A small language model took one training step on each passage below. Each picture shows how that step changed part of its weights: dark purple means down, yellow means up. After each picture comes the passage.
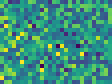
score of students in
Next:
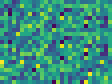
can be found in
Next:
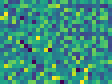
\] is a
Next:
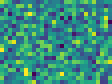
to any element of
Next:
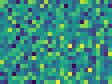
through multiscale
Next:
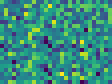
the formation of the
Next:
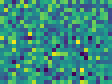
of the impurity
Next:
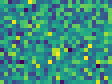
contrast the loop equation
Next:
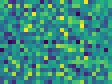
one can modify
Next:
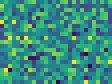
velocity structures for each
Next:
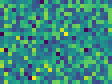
sustainable policies that
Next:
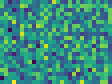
means this product
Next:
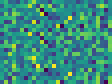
by using variable
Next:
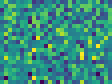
including targets
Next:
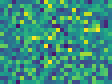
it may be necessary
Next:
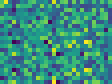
occurs the first
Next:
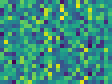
traits of digital
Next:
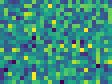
the matrices derived from
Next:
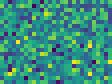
surface, and a
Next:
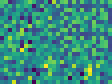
features are Mel
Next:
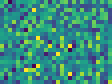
system through one of
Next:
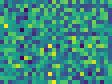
fear global
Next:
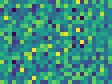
commutativity of
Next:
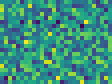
the single free parameter
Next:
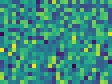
methods that must
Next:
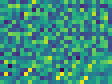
when $X$
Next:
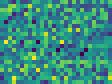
$ for each
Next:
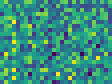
generation during cell operation
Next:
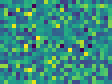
a proof in this
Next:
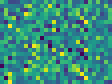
the suspended
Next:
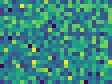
be made. It
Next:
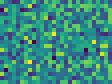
which are compatible
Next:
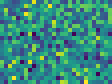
the Euler angles.
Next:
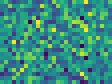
execution of
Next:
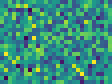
wish of young
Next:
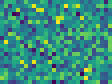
It is known also
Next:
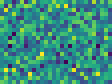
of composite
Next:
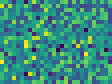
there was the problem
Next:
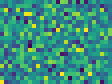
a quasigroup
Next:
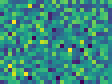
within a finite planning
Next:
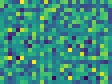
and is usually found
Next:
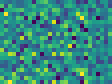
The dried roots
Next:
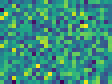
Therefore the condition
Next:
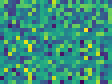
is the one that
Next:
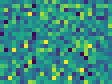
such a degeneration
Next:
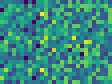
If there is a
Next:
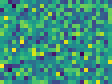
leaf area,
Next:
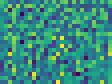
on Table 1.
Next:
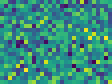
denoting a minimal
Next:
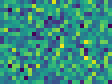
instead relied on
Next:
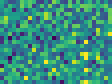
basis functions.
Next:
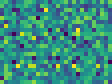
resumes the
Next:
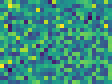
example, if
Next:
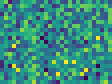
pathway by which
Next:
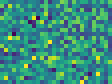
Academy of
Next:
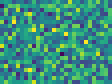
a contradiction in that
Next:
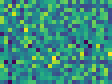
of these algorithms is
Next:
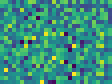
COI marker
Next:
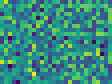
initially active. In
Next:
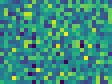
the proof of Proposition
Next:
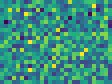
for $\forall
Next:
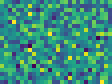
with Gaussian fit
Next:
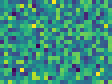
comprising a
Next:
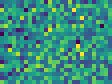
\alpha (\tilde
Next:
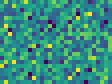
lifetime have been
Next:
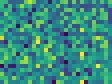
frequencies of occurrence
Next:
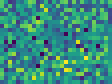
sample and ~1
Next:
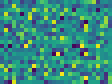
We will define degree
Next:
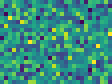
for apical
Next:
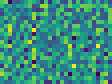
light of this,
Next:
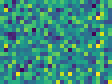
of Fact
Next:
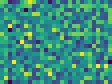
order contact property at
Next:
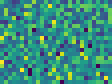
the heat conductivity
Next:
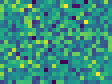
zero real number
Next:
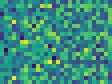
trace which we denote
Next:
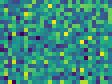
the optimal solutions into
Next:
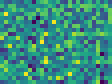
The results derived in
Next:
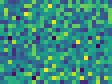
the IGM.
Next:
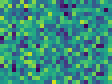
de alta
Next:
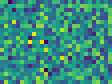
measures for further improvement
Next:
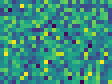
be applications, services
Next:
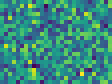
application but not significantly
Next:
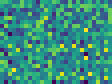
have introduced the function
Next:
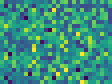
fermions can
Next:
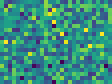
RHS stand for
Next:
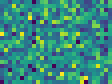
We have seen in
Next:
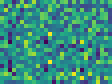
of the form
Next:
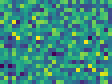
beam only acts
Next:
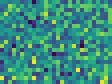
This implies that
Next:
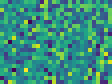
background while the
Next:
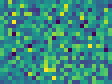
A$ because by
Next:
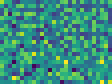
to geographical
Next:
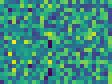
in various fields such
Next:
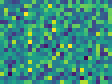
the direction of different
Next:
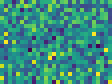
of Mechanical
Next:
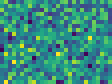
values explain a
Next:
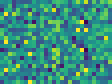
the regret for
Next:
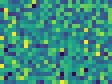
this example:
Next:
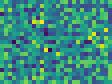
estimated similarly to
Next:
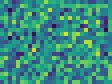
may be true.
